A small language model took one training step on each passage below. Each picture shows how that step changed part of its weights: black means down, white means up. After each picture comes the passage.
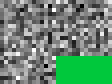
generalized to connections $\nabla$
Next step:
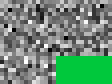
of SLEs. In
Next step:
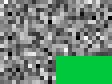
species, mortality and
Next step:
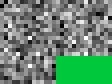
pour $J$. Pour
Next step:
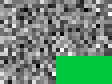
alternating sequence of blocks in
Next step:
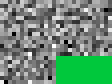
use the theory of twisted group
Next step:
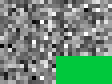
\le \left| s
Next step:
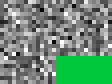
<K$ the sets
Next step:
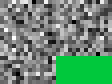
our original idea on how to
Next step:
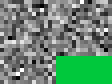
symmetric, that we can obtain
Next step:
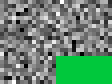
minimal Clifford torus of the form
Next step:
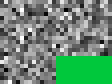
r}_i)$ being obtained
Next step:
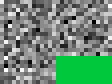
$F\colon {\cal
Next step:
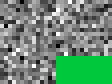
prices of 20\% of
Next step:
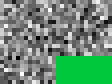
runs over the chosen set
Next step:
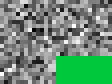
an arc whose tangent is
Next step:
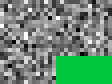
each SBS equals to
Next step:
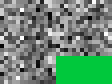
Steenrod squares
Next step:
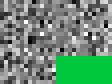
that \begin{enumerate}
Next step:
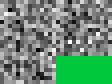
implicit, element-wise exponential
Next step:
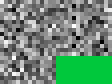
by the row-standard
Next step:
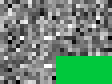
edges $e_k$.
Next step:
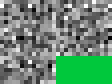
\section{Proof of Theorem
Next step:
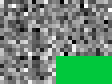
if there exists a nonzero
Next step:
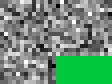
a low-rank approach to
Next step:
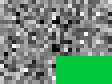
with a power law for the
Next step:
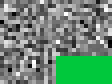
the $w$-component.
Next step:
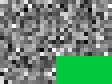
terms of five {\em
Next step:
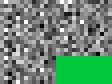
However, regardless how small
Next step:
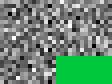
orbifold cohomology ring of
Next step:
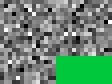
isomorphism on homology.* Hence Lemma
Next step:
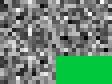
where $Q_m$
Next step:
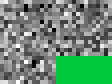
of type $A_{\bar
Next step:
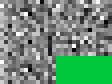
significantly exceeds
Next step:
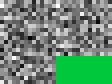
and from this result we shall
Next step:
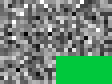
local topological product structure is given
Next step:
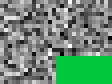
a rich class containing several
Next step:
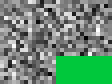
values in $E\times
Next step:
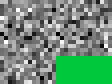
our work has a positive
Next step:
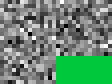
the combinatorial classification of convex
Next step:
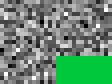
of the predictor distribution.
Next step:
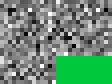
by inequalities $-\d\le
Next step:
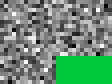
exactly compute $\t$ and
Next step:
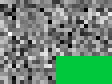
some suitable quantity preventing
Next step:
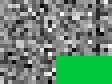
that the special case of the
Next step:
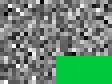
(\ref{star}) by
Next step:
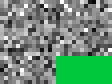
work is partially supported by an
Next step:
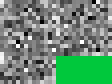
and let $\pi:\widetilde
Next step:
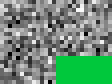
fact in the algorithm and work
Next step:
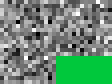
chordal triangles is%
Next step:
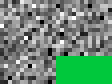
be a proper parametrization of
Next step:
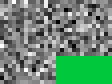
others to do so, for
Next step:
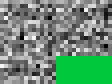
improvement in reconstruction accuracy with
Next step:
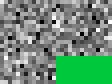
with finite elements, a general
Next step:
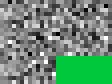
give the expected values.
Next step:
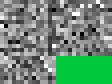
use of piecewise rational functions is
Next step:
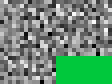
shape changes affect the
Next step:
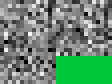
than the radius of convergence of
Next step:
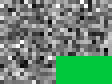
above, we conclude that
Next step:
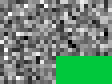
subsequence is also strongly convergent to
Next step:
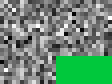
reflects the contribution of singular
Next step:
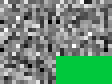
techniques developed in the study of
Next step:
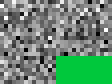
The case of heavy
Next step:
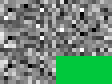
in graded modules studied in
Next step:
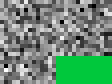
matrix computations, which is the
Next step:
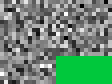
to the first negative preimage
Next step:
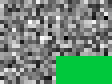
of ODEs, each called
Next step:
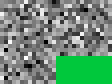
odd which is invariant under
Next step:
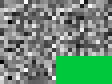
slow passage through a
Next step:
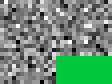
with its front,
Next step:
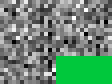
attention to the classification of the
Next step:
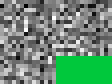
actions: proceedings of the
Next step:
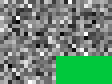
other hand, $\bar n
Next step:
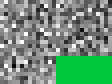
kind is also highly
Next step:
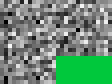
\chi \shortmod q
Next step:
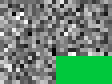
applying Proposition 1.4 we
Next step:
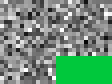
contains a 1 as an
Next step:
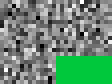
endowed with the strong operator topology
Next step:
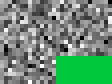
closed surface in $M$
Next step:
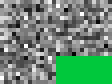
and quadrilateral
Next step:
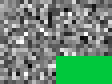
squares solution is unique, it
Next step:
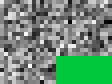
$A$ apart from
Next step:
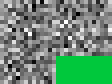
what demonstrated above,
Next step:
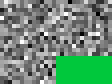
is analytic. Indeed, consider
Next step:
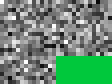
by $N$ and
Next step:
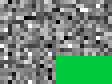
the particular purpose one has in
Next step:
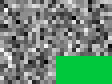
\] We say that $t
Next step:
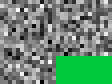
the case for the only known
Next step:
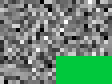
As regards existence of
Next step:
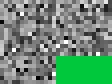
problem, completely monotone sequence.
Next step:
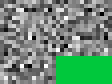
f}{\partial t} +
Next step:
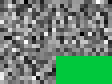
boundary close to a dilated
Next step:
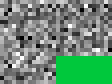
QP solvers in terms
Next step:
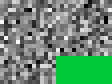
compact metric space which contains no
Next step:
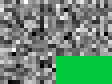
to exploit the frequency
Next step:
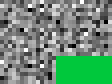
established in \cite[Proposition
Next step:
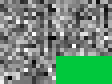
outcome of a computation is
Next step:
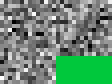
where $\iota$ is a
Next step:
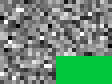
the remaining time spent in
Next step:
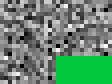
the cases of canonical systems and
